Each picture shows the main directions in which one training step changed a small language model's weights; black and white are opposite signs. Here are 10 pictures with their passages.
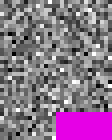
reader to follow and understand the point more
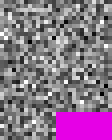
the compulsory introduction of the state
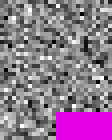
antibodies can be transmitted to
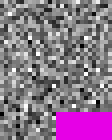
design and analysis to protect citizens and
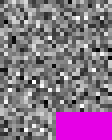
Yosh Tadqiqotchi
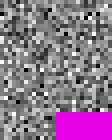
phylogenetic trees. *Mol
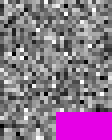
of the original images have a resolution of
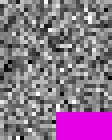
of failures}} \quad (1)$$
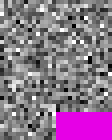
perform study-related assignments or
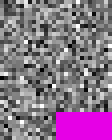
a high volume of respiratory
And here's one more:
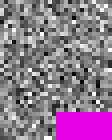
3 h. There was a coincidence that the
